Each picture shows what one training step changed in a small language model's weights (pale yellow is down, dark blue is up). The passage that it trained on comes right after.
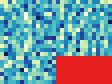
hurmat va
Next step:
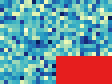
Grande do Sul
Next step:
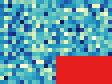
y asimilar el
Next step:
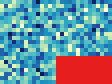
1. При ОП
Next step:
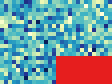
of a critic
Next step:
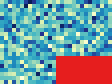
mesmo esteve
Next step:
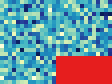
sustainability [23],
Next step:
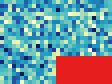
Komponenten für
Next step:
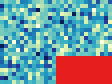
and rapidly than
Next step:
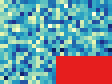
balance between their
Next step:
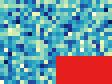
authentication, and
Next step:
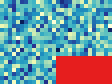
in the urban
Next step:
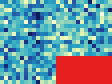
the study This Paper
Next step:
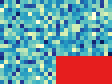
In a third
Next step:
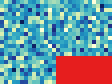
p values were identified using
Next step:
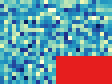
1$, where $X
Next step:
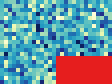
and that the profile of
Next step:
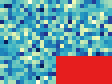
is a great sin and
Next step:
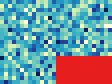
sua receita
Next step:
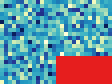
что часто
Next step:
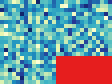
interviews with five
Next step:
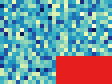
и других
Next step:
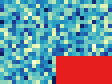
to the shifted
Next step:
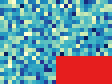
Perception on
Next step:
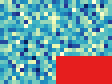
the 5% level. b
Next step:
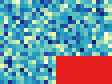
health concern. It is
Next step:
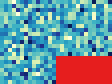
are constant of
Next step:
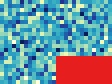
developed the methodology for
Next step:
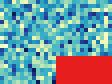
learning English is
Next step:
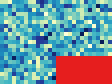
linens, love
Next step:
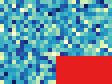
later. After
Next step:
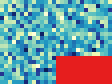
IBS has a
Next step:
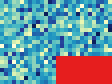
Anne Jäger
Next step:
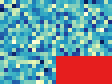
perceives as a
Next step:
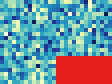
of reconciling
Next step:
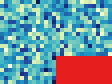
special conditions.
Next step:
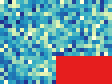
que efectivamente
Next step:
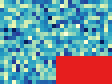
zero since the
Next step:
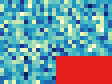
such as breath
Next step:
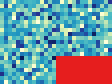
les universités,
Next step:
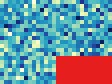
System Precise
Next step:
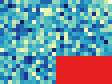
analysis is valid.
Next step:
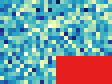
e sua maior ou
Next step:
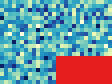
условий для
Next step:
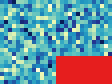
The classification of the
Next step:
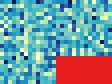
exemplo da
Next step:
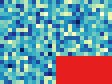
va zamondoshlari
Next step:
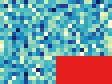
6% patients,
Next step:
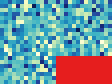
e responsável,
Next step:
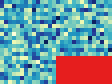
can be leveraged
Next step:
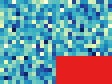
these reactions are
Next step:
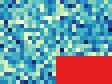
candidémies en
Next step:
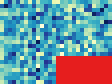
in aluminum
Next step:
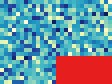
emphasis is
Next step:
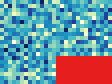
hence the resulting time
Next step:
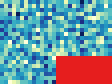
variables are entered
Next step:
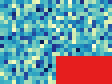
Alba et al.
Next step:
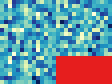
dalalarda va
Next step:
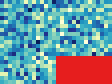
de cumplir con
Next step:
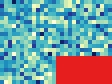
como do caput e dos
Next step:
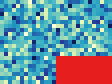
goal in border
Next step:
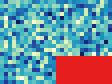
putting Grandma
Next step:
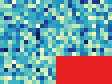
A maintenance dose
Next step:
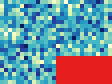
service discovery
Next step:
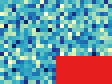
Har bir metod
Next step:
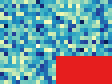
а также
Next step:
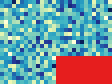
score No 17
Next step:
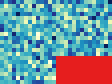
не допоможе
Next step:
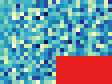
fast and economic
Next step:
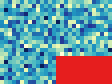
in public elementary and
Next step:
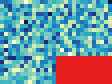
of the project activities
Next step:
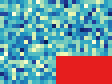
worn by workers
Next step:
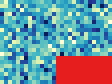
robustness of
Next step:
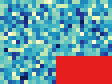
presents its own
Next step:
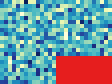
0$). During
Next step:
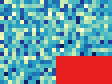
in HS than TN
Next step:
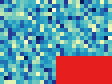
have been prepared by
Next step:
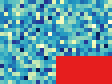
на шляху
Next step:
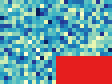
Hainan province
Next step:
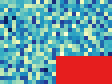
wife alone but
